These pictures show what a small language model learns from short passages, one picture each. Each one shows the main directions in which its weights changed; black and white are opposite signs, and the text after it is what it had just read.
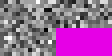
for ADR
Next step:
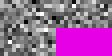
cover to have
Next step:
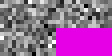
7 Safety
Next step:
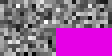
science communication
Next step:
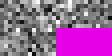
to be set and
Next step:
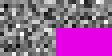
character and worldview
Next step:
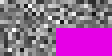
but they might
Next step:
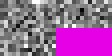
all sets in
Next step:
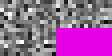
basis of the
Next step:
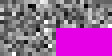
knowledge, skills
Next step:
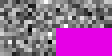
very essential
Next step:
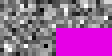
as productive
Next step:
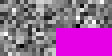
these transfer
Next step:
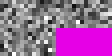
higher volume
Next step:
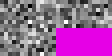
its environmentally
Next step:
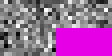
for initial
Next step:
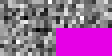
become infected
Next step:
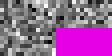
may use your
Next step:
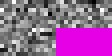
for understanding the
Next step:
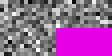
In fact the
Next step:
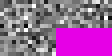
1 ml of
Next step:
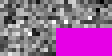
act with
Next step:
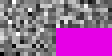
are sorely
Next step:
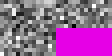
strength and
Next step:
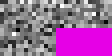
A study into the
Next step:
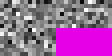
water was added
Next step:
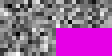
and do not require
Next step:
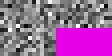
the prover to
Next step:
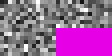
the threshold
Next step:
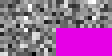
was behind
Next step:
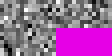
big task
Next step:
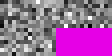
are often very
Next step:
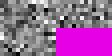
review article
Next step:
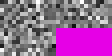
the person who has
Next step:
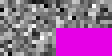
task is a
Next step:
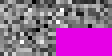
though there are
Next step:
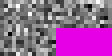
texts and
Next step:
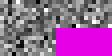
is a minimum
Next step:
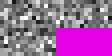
have confidence,
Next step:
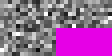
that the students are
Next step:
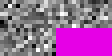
investing in
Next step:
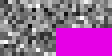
of subjects.
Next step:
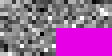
quick in
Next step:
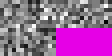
red IR
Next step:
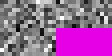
two equations
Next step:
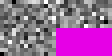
parts of the
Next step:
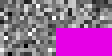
pattern of
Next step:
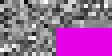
We have also
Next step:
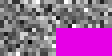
to be useful
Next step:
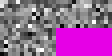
contamination or
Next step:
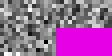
and tempeh
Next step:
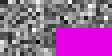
the selection of
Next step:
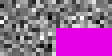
(own sources
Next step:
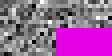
- critical
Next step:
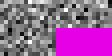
4. The
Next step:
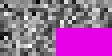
and refracted
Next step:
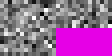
proposed method, the
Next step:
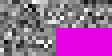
develop further results for
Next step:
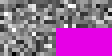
questions to
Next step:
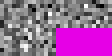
would suggest that
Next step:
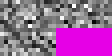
solution to
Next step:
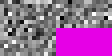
not pass
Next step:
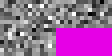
but does not
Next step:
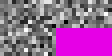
achieved basic
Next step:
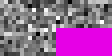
of building
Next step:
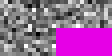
of conflict
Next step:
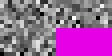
river and
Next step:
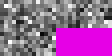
subjects with different
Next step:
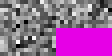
or calcium
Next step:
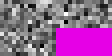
particularly relevant
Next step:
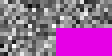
of surgery
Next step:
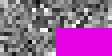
of art will
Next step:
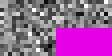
For example, the
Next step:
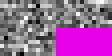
discussing the
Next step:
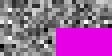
most prevalent
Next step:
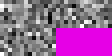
range of
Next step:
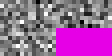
that Y1
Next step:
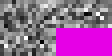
administration of
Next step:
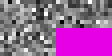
by means of
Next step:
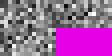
a gas which
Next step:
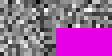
is the problem at
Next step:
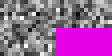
conflicting quality
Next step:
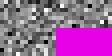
data that did
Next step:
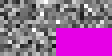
material when they
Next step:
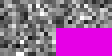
tension and
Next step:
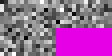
Teaching and
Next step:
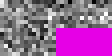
LTE network
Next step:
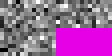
is interactive
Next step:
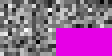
For PI control
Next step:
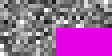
analysis procedure
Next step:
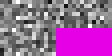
important fruit
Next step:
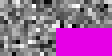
real (*Figure
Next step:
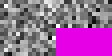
results obtained with A
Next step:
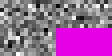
if they are not
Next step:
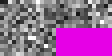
the authors
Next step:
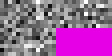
based on the
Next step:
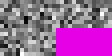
and geared
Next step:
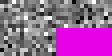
uses medical
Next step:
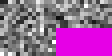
the cross
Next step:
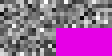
This is the result
